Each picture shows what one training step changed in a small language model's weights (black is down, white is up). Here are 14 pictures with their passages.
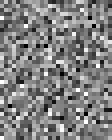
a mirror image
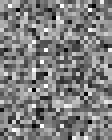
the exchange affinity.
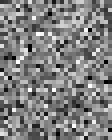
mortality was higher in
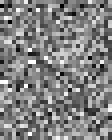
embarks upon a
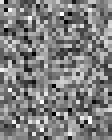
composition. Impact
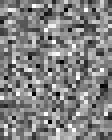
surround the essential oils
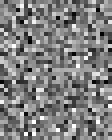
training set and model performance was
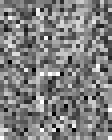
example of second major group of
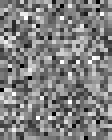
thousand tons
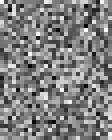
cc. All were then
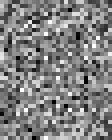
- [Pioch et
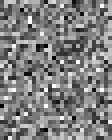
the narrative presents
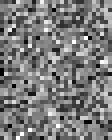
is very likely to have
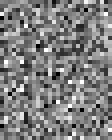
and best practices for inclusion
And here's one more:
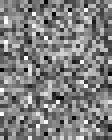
limited in scope, with
